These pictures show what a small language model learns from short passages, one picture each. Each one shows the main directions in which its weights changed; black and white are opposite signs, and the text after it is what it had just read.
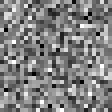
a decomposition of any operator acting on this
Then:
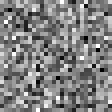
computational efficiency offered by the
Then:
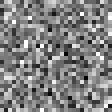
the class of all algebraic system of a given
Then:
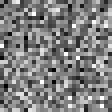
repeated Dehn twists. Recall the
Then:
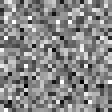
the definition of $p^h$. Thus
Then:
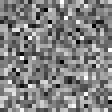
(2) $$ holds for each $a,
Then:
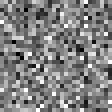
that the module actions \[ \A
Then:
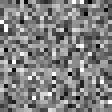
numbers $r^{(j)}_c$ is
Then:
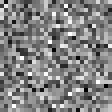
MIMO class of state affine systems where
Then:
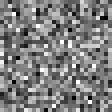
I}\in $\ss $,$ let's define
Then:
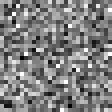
\ee uniformly on $J$. This immediately
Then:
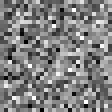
not change under all the oriented versions of
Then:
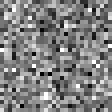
a submersion with Hausdorff
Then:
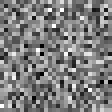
total-length $\ell_{\mu}$ of
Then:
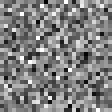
massive relativistic particle in the
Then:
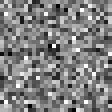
emphasize that we are not assuming
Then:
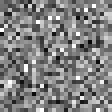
only ever be a finite number of
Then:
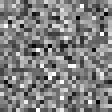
step revenue-ordered
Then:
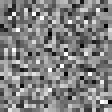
\eqref{e:Y} into
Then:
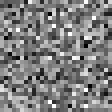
in this section is the following uniformity result for
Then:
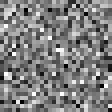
$i \in \V$. The weight matrix
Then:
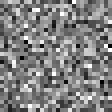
changing-periodic time scale. Let
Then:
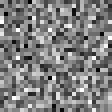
that ${\mathcal U}=0$ which proves the
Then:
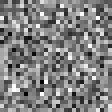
Yin,{\em Limit of the
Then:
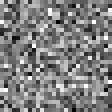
ambient 3D space (the
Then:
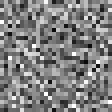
Chebyshev truncation
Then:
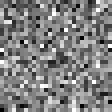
of genus zero surfaces shows in figures
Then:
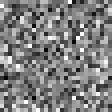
on applique la construction \`a
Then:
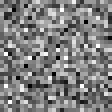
a measurable subspace of $S(\mathcal
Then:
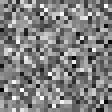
Given a set of commutators which satisfies the
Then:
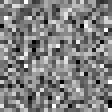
on compact K{\"a}hler manifolds
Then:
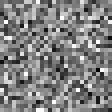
negative} if $\alpha(\xi) <
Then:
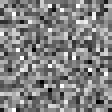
Cruz and Andrés
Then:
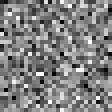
exmple}, that $\widetilde{T
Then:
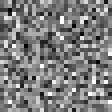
\le \fl \le {\bf
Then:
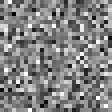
with $S$ symmetric, $L$ lower
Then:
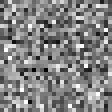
$\Sigma_0$ covers $V$,
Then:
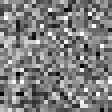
\end{quote} The objective of
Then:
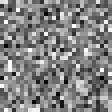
p\leq\infty$ there exists a constant
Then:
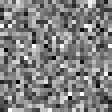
at once from the above considerations,
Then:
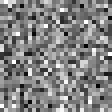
particular, murmurations encode
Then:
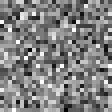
data $u_0^\varepsilon$ has the
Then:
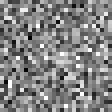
forms of $G$ up to isomorphism. These
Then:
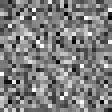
Green's function $g$ essentially
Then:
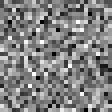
are finitely generated free groups, giving a
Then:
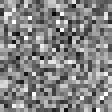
the polar decomposition of $a.$
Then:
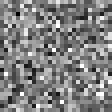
I_2}$, correspondent to the evaluation
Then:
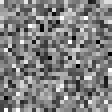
this work. With Dirichlet conditions
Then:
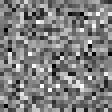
be considered fair if each patient
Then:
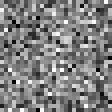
often called {\em the Macdonald
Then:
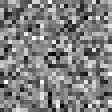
value of $A$. Then we have
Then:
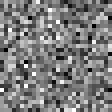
then we will simply say that $p$ is
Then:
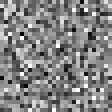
$a$ and $b$ such that
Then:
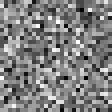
step and precision pairing, for increasing
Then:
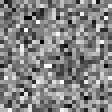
be the composite of $L$ and
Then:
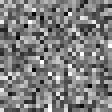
for predictors included in the model
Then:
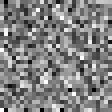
inequality relating the step length to the accuracy
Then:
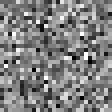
Again, we imagine ourselves
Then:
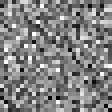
last point of the fitted midline
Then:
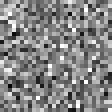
\boxed{\ssize 82}
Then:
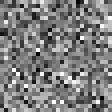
group velocities of the asymptotic wave
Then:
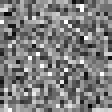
\end{proof} Thirdly, we
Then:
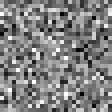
in the Black-Scholes
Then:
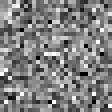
use affine feedback laws together with
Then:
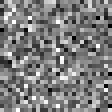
the size and regularity of each term. In
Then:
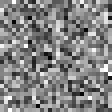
is defined in a more standard way, using the
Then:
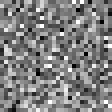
and vehicles served & S
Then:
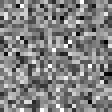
Therefore the solution $f_i$ exists at
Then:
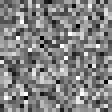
ROMs, briefly
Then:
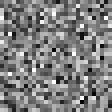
which lies in the degree zero part of the
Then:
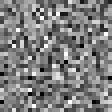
procedures in terms of EOC shown in
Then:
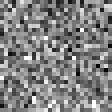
vertex defines a $G$-equivariant map
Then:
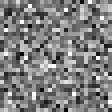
coefficients $a_n$ can be very
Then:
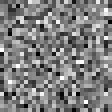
billiard trajectory, and
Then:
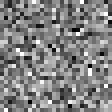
equivalent with $(a,b)$ being a
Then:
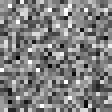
\label{LBDHrel} \\
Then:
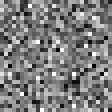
estimator of $\theta_K^\perp$ as
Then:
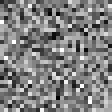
rule naturally induces a conditioning
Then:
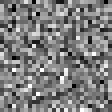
\bigskip Let us focus now on the
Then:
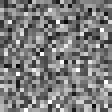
to divisors containing $r$ copies
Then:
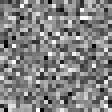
The columns of $M'$ determine lines
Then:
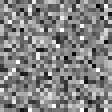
This implies that $\upsilon_{j}'$
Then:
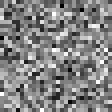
which has an equivalent edge count to the bound
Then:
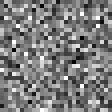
algebra of definable subsets of $\mathfrak
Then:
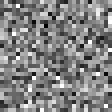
05C12 \section{Introduction}
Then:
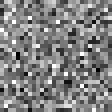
the action of $W_L$ on
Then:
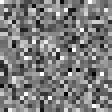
irrespective of whether $\delta\ge
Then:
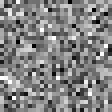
decades, significant progress
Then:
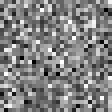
of fusion systems at different primes. To
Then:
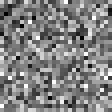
with respect to an induced pseudo-Riemannian
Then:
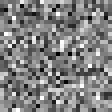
Compact Case} Let $F$
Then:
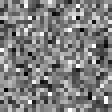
we note that \begin{align}
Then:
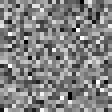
positive value $\mathring{w}$. In
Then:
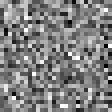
figure we have the following observations.
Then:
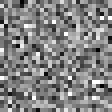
express wind pressure coefficients derived by the
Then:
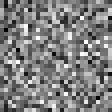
(a)$, where $l \in
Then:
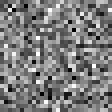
odd integer. We label with color black
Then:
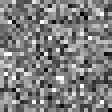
containing all initial segments of $I$.
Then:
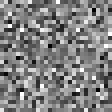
than Scheme $B$ when
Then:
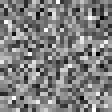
and $\Delta_+:=\Delta\cap
